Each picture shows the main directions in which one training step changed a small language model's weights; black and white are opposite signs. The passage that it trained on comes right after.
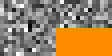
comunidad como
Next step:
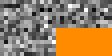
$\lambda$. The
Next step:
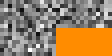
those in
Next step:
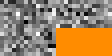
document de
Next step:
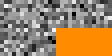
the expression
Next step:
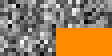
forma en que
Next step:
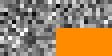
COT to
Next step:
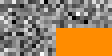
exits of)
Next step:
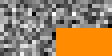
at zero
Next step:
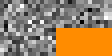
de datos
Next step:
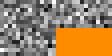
models, which
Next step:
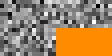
durante esta
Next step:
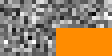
offer a
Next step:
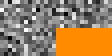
than twice
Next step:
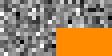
*Journal of
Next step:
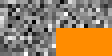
special case is
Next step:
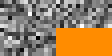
but not in models
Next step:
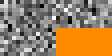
signal processing
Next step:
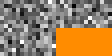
the final
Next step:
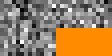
the five
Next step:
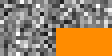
this source is
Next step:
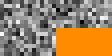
that with only one
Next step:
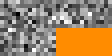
В какой
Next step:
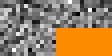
behind this
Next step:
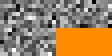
as follows.
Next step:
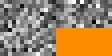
and we are
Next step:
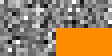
different spin,
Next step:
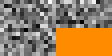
the predicted
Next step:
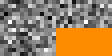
bounds on the
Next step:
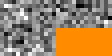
about $10
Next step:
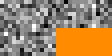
from the data
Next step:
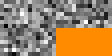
to the total
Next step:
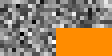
in tabel
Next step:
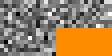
explicit time
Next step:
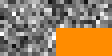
span the
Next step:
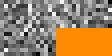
taken along
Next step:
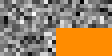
po si
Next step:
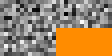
case \(k
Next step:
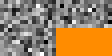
power spectrum,
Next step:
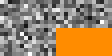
is effectively
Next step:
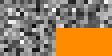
a modified
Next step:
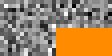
For example,
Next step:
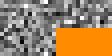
most cases we
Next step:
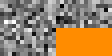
care fac
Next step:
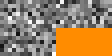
leads to
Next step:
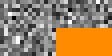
va moddiy
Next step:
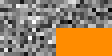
be found in
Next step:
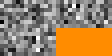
source variable
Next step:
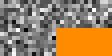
be obtained from
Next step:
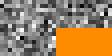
with a simple
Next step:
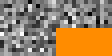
section, we will
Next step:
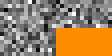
in addition to
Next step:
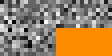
is phase:
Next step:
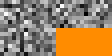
which $\dot
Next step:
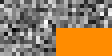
with a signal
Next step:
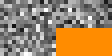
the intensity.
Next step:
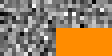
Education and
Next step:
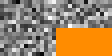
sobre a
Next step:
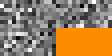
In case of
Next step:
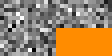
the hard
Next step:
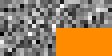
corresponding to
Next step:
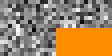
comparable with
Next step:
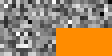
naive loss
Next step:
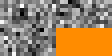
determined by
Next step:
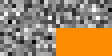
beads lead
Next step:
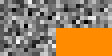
of atoms
